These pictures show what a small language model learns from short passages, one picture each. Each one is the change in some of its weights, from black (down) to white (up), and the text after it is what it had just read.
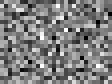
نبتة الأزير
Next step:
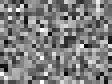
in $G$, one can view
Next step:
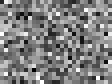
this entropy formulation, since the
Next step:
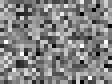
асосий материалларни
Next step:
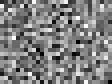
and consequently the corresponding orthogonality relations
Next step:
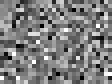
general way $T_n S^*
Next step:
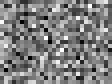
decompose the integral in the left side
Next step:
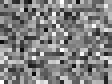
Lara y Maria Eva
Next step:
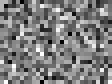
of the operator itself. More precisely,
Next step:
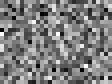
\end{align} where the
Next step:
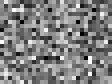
1. **Remark.** The existence of
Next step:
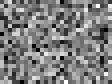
révèle des opinions
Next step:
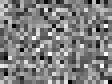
лякатися й
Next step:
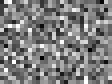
o despertar da motivação
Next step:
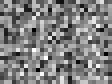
Mexico, March
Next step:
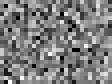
num\'erique est
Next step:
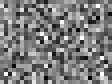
якої неможливо
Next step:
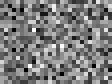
\end{equation} Let
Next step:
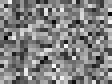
причини та умов,
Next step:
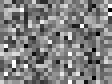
ver carta aberta do
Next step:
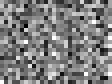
mortalidade neonatal e
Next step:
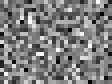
$t$ defines a {\em unique
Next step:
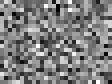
noma'lumli n ta,
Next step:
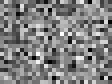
кенгайган вена
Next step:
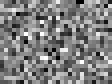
is an object $V$ of
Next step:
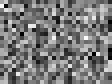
faoliyatga yo'naltirishi
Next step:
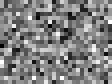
Biology, Ecology,
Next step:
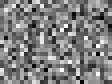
terms of local coordinates\footnote{Here
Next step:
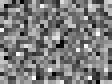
of merchants from the
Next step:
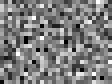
for all locally closed $X$.
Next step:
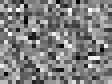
in the bag, then you
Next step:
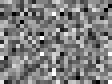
[16], fomentar la
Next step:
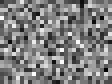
gas system under supply
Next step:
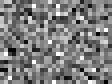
the sense the null geodesics of
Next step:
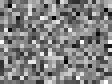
\mathcal O(h),
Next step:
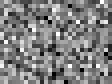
ramifying along the
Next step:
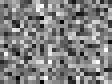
посівного відповідної
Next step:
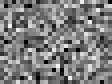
contexto social y territorial por
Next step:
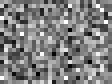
ta'lim tizimida fizika
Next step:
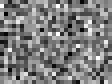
not always subgroups of $G$. For
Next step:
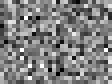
\ddots & \vdots \\
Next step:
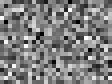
İslam toplumunda
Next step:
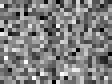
points). Computational experiments
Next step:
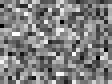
yaprakları bileşik
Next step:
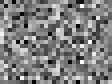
competence. It is also proved that
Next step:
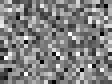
supports de manipulation.
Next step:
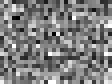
edilmesi için ileri
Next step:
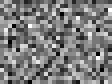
dimension of $X$. Then
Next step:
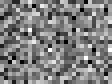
S. G. Hoggar
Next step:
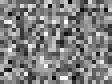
A Study of Magic
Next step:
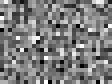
an $\mu$--th root of
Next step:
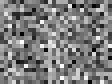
plataformas adaptativas que
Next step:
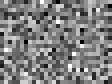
$L$ with positive curvature form.
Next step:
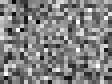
availability of doctors or that
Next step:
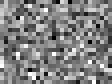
they can accept all positive values including
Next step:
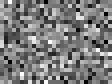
повышать свою
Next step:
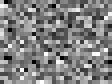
change from line to line.
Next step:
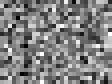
torna que os sistemas de
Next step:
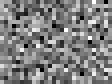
мире появился
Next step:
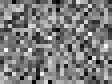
mesmo varia de acordo
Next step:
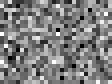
$\textbf{\textit{x}}$ is
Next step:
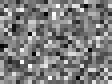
el tipo impositivo y los
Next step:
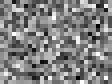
épp amikor ez
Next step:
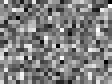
4. *La precisione
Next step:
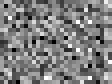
jaarbasis en situeert
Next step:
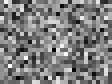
Detailed network and generator
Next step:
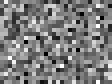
português. Para
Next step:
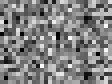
sezilarli darajada
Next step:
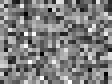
\}$ is the Euclidean coordinates of
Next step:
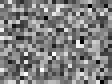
values. In the non characteristic boundary
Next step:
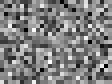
elements $u^q_\alpha ,
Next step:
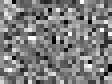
studienbücher. 14.
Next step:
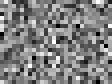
an $\varepsilon >0$ such that
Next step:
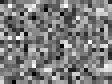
in an efficient `constructive'
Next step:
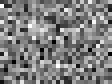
by one of the authors and used
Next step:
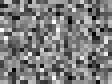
Genetika: Bir
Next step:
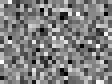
показники їх
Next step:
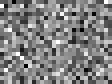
on the Uniformity Assumption in the
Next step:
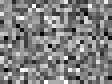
the dynamics. According to such an
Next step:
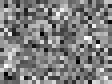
право на якісну та
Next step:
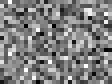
общего плана
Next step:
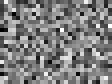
0pt plus 0.1fil
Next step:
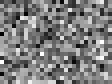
closed curve $\theta*\gamma$ by
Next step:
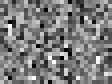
aussi enseigner la
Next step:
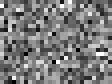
ijtimoiylashtirish va ularning rivojlanishi
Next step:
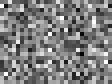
asoslash, qayta
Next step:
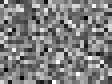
zaharlanish va bunda
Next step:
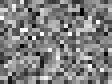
component in beam seas.
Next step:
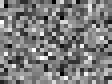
copies of $\ell _1$,
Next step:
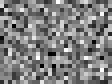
va sport nazariyasi.
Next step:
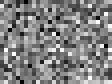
approximated by a Galerkin
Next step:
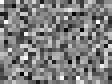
is the surface area of $\partial
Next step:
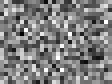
vegetativo. Di seguito
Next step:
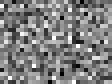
on the probability space $(\Omega,
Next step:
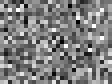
in the high frequency limit and
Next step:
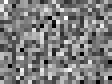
to promote entrepreneurship
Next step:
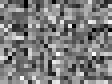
aralıǵında ol
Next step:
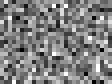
celular (Barbosa
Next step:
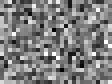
the Italian novel of the
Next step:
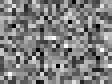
berupa rumah warisan
